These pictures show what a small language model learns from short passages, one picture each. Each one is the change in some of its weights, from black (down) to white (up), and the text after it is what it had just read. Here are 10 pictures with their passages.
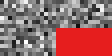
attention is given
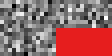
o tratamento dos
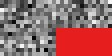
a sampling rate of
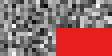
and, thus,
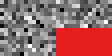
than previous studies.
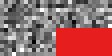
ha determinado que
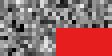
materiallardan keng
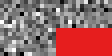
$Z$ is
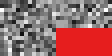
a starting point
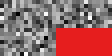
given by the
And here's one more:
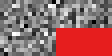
Then we have
